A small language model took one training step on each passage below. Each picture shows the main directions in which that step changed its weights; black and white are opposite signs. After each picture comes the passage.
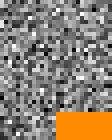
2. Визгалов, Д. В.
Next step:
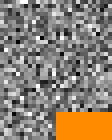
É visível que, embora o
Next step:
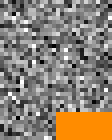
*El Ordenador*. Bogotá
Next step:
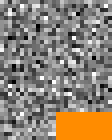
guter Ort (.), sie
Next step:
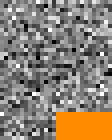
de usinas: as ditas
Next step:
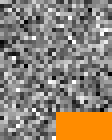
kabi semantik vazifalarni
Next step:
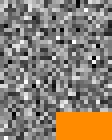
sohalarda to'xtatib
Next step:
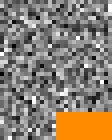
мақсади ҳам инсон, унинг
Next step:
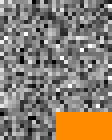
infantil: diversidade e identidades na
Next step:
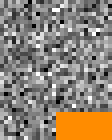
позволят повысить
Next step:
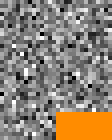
cualquier actividad de la vida
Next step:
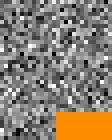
ryzykiem finansowym w
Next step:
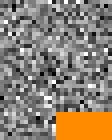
pengolahan air. 4.
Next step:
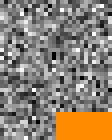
bo'ladi. Bu esa tilning
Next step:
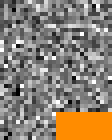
una línea de reflexión que
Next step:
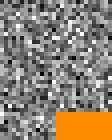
щедрая, поощряет
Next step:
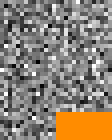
и методологической проработки
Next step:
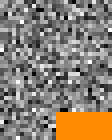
bo‘lmasalar-da, shifo
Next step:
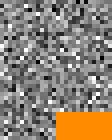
% га камайганлиги
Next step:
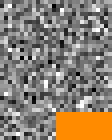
адолатли экани унинг
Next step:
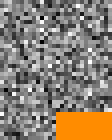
países, esto tiene una
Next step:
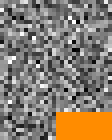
e ano) e a organização de uma
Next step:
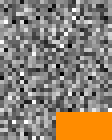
profundidad del pensamiento kantiano está
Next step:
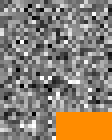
повышение качества школьной
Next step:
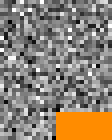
POPULISMO EM
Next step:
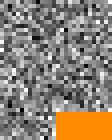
de Ocongate (20 %). La
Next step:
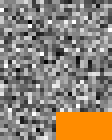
com a mediação. A análise com modelo
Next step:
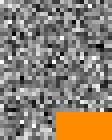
Brasília, DF:
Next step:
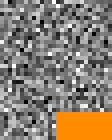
Göverçin, ressam
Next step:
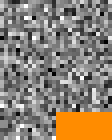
VII untuk kemudian
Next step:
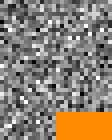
Google forms üzerinden
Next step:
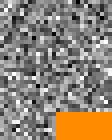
olarak tanımlamıştır
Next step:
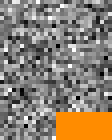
Les produits PCR ont été
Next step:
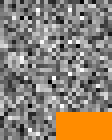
devido às suas propriedades
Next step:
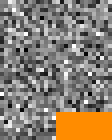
AFT). Hij blijft
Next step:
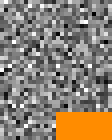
важными и интересными
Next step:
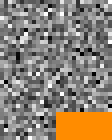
va boshkalar ishlatiladi.
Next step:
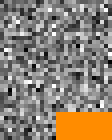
different oil types on the
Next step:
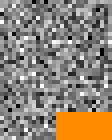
tentar dialogar com uma realidade
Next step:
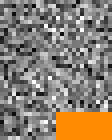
час вагомою проблемою
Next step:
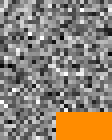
одновременной работы по
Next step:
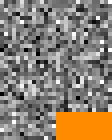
Shu bois, bugungi kunda
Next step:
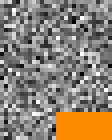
texnologiyalar asosida kimyo
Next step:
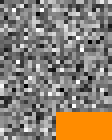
अनाज के
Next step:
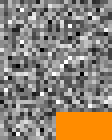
ricerca nell'ambito del
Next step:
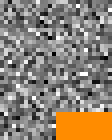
Bu önerilerin genelinde,
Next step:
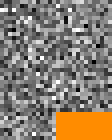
Bidang Rehabilitasi
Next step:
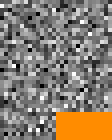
Интервал времени до
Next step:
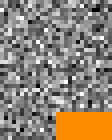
к челночной коробке
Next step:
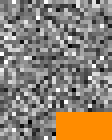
“Organik qishloq
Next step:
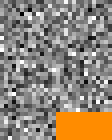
modos que penetrou na escola
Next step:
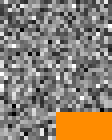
jıńishke túrde
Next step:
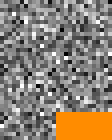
urug' mahsuldorligini
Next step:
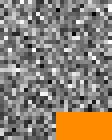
также координирующие
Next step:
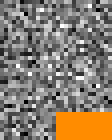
loyihasini tuzishdan
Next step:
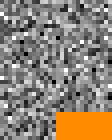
med en rekke ulike
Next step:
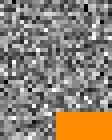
politicii agricole comune
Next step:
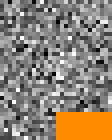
qiymatining sezilari qismi
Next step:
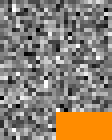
de diseñar prendas especializadas
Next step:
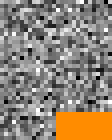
5. O'zbekiston Respublikasi
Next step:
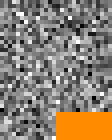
xodimlarni o'qitish
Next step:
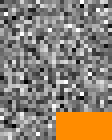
vulnérabilité de ladite
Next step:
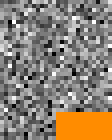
yashaladigan katta
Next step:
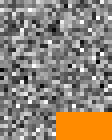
cuja soma totaliza 1,
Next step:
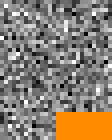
установлению структуры
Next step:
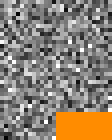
T. Virtual Protected
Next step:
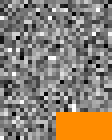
мелодичної лінії
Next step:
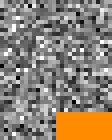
Jazan University – Saudi
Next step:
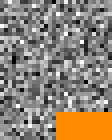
Workplace violence in the
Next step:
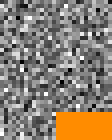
Bir nuqtada, urug'lar
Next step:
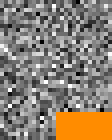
тили грамматикаси
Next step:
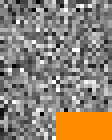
in dit opstel aangeroeerde
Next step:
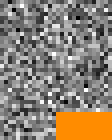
haber içeriklerini internet
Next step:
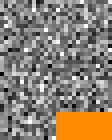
ser humano possui, aquelas
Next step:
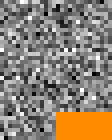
asosiy turlari moddiy ishlab chiqarish
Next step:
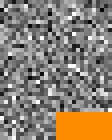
tashkil etishni talab
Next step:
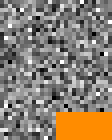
эркак ёзувчилар
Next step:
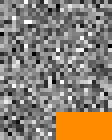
jogabilidade é parte fundamental do
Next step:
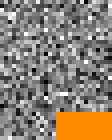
очередь, Конституция
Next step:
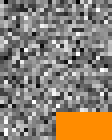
Bobur davri adabiy
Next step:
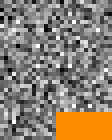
dawamında sol texnikanıń
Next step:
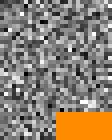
lavorativi aspetti
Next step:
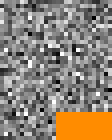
1: Dashboard Schritt 3:
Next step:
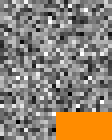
amalda bo’lib, yanada
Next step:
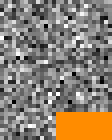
y valoración económica de la
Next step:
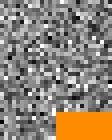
bo'lajak filologlar uchun
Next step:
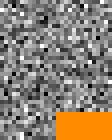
YASHIL TO'LQIN
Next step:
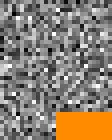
ta’lim jarayonida dastlabki
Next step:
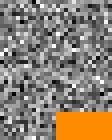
describir las herramientas
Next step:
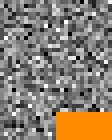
моделирования нагруженности
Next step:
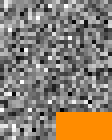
Physical layer and data
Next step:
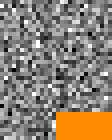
el hipocampo se encienden y
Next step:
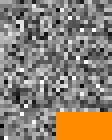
fundamental que as atividades físicas
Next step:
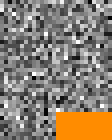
link to the license, and
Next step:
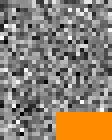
tez kirishish, samimiy
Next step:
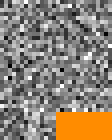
comparación con las zonas rurales
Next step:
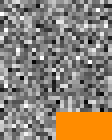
qismini tashkil qilgan.
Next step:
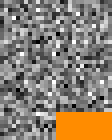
starost, spol in materni
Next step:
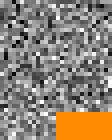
hal qilishni o'rganishga
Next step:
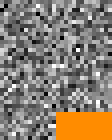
порядок и разработке
